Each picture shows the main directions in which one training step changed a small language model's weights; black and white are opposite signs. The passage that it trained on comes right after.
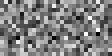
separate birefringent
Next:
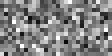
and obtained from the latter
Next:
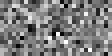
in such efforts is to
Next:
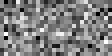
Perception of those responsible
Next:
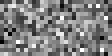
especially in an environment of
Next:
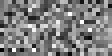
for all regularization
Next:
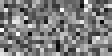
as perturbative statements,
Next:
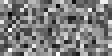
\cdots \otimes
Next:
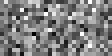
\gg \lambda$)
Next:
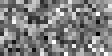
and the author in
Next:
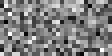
There exists a nonzero polynomial
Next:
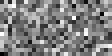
not with age,
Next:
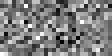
fact that the current trend
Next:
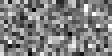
doubling sequence are
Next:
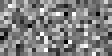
prepared via glancing
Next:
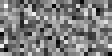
positive integer $k$,
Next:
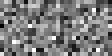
(following the
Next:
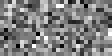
grade 3 and below
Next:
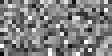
provided by such rules are
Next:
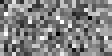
payment of labor to
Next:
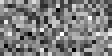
delivery in the
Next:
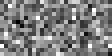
hand side. Indeed,
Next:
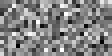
EOSs with
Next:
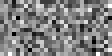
each monomial} In
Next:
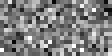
current live deployment
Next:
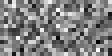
followed by running the
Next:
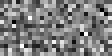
or maintenance
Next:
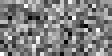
points, we move
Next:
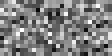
Memories of the
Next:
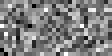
disjoint. Moreover,
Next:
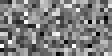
that for any $\l
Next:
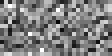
not used, so the
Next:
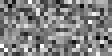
Access will be
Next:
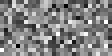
that $K$ in
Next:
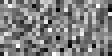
focused on the BRO
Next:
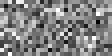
desired the upper bound,
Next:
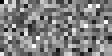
health education sessions,
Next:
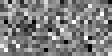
look for curves with
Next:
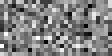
low mass one. There
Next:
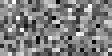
Simulations have been carried
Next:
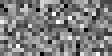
{author} {\bibinfo
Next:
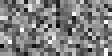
the bag parameters are
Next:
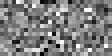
which efficient modes of
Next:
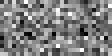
differences between the two
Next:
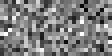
the spectra in seven
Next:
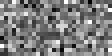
grey lines represent the
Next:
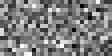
tachocline due
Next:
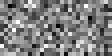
now, cf.
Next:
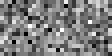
to exhibit symptoms
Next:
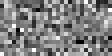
Riemannian manifolds are
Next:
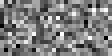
properties. We give the
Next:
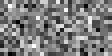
hand, Wu generalized
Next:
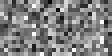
annihilations in the
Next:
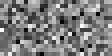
in current higher education
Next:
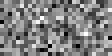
the arbitration agreement,
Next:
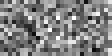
belong to the information
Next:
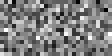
regulatory effect of
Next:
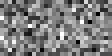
to cut down the time
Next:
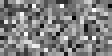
original Hilbert space, without
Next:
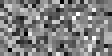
simple language, is due
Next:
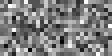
were categorized into three
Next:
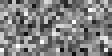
obtained a prediction for the
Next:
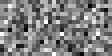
silica processes and allowed
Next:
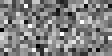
fact that the vertex can
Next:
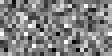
leaving room for
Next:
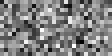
produce toxins
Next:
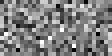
institutions in Ghana
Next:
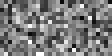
delegation of
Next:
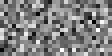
extracellular space can
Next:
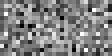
permutations of the four
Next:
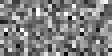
\date{} \maketitle
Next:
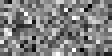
can deduce that for
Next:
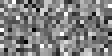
Toomre Q
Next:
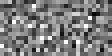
out to be long enough
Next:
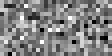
explains this practice.
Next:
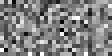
indicating a significant variation in
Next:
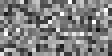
of easy reference we will
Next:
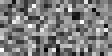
to homotopy.
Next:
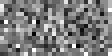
theory with four flavors
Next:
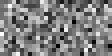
3.6 and Theorem
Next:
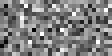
ring such $R$
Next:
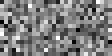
prameha are
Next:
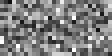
agreement with the measurements for
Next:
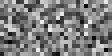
the mandate,
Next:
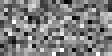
and propagates for a
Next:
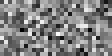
unclear how much Galactic
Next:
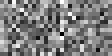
treatment with 25%
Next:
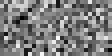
warfare as
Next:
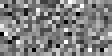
The obtained equation is equivalent
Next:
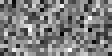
clinical staff and
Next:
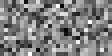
the effect is less strong
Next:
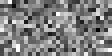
changes that they are designed
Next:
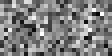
times and after averaging
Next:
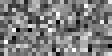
of faults. When
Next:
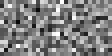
transformations of a given theory
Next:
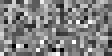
with equality if and only
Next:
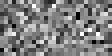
relative number of directly connected
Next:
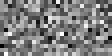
test was conducted on
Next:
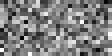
a detailed discussion of the
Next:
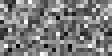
Tilbiam and
